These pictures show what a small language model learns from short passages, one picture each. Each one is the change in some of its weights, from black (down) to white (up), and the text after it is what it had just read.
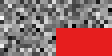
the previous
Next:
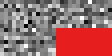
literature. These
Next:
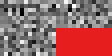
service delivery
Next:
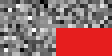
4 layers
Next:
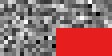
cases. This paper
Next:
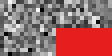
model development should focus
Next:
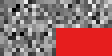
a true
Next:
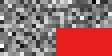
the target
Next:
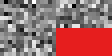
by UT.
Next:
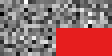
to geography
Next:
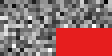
University of
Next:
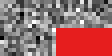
to the social,
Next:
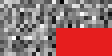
that the study was
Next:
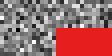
the study so
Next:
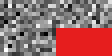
an enabling
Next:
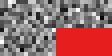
time, the
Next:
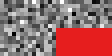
one hour,
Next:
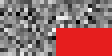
their differing
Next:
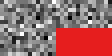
its application to
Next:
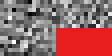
modern requirements
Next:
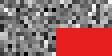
an online system
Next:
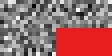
applications such as
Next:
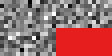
a binary
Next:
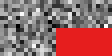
and we compute
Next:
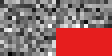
In the relevant
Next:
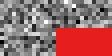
of the strategy
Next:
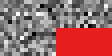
out of such
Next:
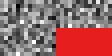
enhanced from
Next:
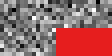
the sum of
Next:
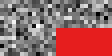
carried out
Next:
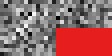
THz technology
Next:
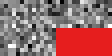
had observed,
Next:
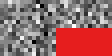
lens use in
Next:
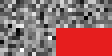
emerged as
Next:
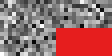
focus on the
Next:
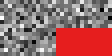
the paper can be
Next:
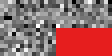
tank and then
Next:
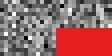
correlations were
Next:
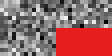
card data
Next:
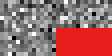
with negative
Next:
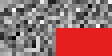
such dams
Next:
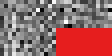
networks enhances
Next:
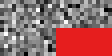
evaluated on a
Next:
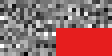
European Journal
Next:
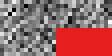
data was collected
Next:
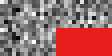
in another
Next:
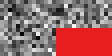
right to
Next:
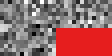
in favor
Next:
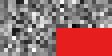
and double
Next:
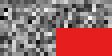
small reformulation
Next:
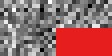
devices and
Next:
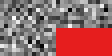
different Surface
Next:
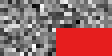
India is
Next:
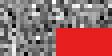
comparative study may
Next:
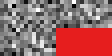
terms of positive
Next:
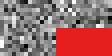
shown that the
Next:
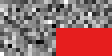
perspective of
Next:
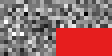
blood cells
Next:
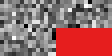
on two public
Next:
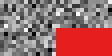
treatment or some
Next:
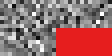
a variable and
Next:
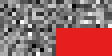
career in education
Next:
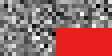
work has shown
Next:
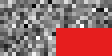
but approximately
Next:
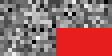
group of participants Table
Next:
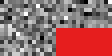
met the requirements
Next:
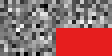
in better decision
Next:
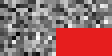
low or no
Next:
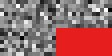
Eastern and
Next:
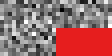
by the physical
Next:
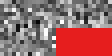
are now
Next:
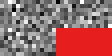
service system in
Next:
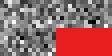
also be implemented
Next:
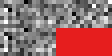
it can be also
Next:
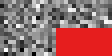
IV is given
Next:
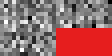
have represented about
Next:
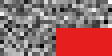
Other factors that
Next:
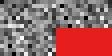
The present work
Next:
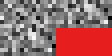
the number of
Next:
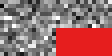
the water whose
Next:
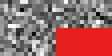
and Review*,
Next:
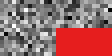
were reported as
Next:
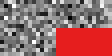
a motivator
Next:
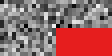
done on
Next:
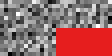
that stable
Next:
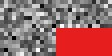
resolution of the
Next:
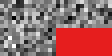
as Screening
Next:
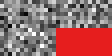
overall performance,
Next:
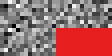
paper is based is
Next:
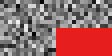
spread and
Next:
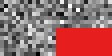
participant has
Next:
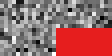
as history
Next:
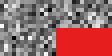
and robust
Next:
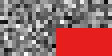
2 and 4 projects
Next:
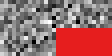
case of the
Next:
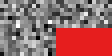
removal This
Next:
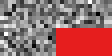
located. The
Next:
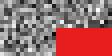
due to the age
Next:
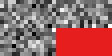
applications and
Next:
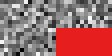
indication of how
